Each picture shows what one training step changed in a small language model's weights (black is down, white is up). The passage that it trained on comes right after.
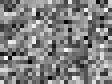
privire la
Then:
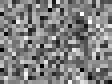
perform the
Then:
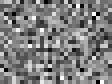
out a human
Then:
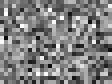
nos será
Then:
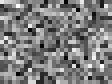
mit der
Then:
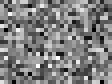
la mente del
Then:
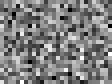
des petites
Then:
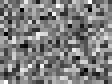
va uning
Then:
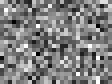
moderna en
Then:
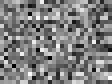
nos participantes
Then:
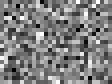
– рост
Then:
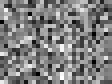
sino una
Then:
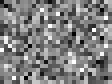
& Nardari
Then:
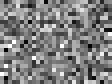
que tiene como
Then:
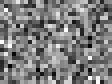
a partir de
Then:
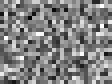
et comparée
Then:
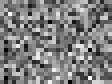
qual como a
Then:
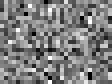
forma, la
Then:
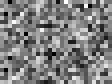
в том
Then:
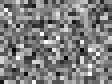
a importância
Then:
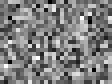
formado por
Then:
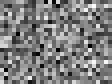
e são
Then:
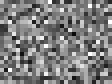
escolha sobre
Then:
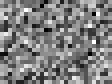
del FC para
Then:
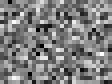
в раздел
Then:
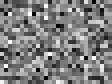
en el món
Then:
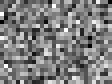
a sérios
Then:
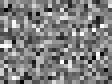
[je] a
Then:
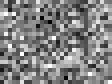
bir rol
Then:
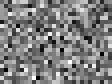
la question
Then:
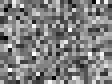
de sujetos
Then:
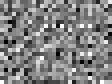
народу в
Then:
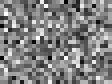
маза* –
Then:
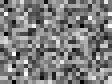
perché il
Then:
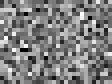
fase de
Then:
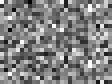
по сфере
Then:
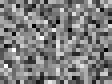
a destructive
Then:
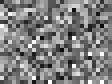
el ambiente
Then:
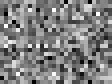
es un acto
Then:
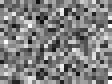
CM et
